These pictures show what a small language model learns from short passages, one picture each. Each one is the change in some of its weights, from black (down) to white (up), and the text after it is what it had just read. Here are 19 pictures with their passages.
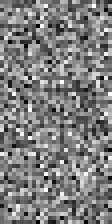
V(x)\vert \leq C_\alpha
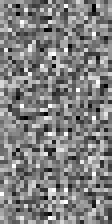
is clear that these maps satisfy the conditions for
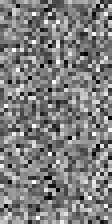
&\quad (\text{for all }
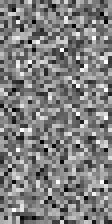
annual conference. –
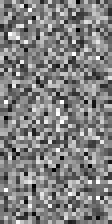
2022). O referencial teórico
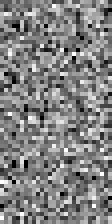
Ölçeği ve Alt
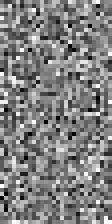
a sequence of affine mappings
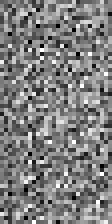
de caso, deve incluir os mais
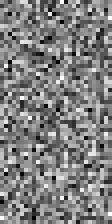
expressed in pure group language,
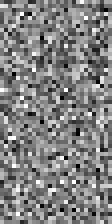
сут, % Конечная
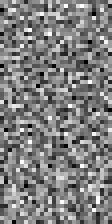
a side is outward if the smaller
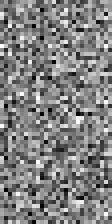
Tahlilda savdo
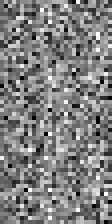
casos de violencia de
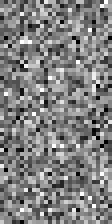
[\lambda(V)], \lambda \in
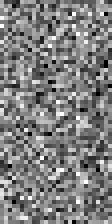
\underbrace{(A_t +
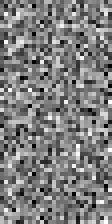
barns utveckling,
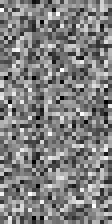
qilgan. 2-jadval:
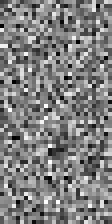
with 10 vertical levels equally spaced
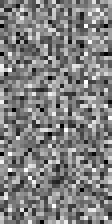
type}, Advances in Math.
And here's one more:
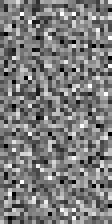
ўзига хос илмий
